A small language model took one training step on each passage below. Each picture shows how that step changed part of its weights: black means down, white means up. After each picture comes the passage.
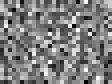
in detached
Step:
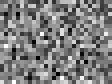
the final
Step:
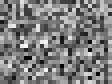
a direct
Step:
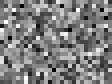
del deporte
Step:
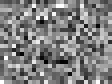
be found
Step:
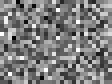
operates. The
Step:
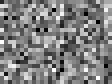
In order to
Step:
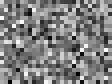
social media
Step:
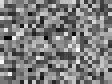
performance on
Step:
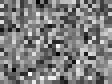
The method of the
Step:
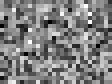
a six
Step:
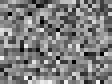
which leads
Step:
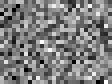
methods and their
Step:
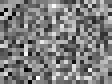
models and
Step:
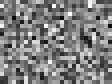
addition of
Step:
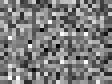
Let $T$
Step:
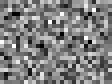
- How can
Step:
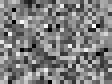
since papers with
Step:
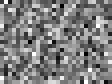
of weight
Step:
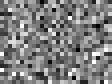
that $\z G
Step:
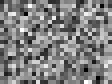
in a considerable
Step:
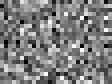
the amount
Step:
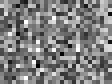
their fund to other
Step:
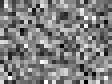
ZAR1 complex
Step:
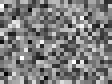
different $m$.
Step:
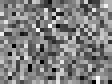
point method (or
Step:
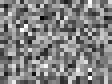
in a cone
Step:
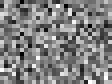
Bahri et
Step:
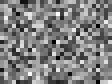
called {\em
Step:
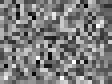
from the top
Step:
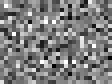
Type 5
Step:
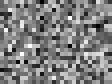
that $V
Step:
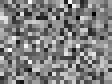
easy to
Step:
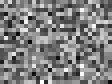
identificou a
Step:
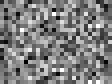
as in the
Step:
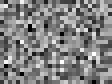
is a function in
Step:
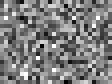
new drug
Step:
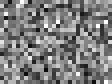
Nacional de
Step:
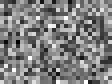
the union of
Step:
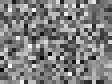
since $\tr
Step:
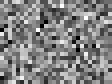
hence gives
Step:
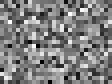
ready to
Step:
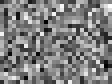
step in the
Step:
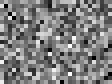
case, the
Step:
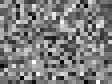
from the various
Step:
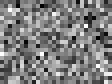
will aim to
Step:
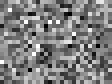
below. The
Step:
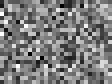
was used.}
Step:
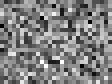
a CM
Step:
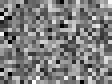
means of
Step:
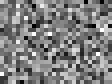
på en
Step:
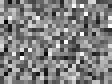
\cdots \cdots
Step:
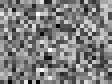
method. Let
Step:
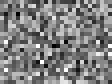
the components of
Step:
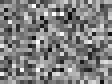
an approach, in
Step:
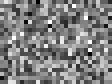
a avea
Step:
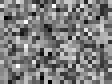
but this figure
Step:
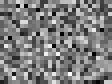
that cases
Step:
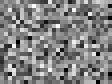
% here
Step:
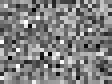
are used by the
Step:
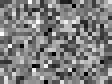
space' of
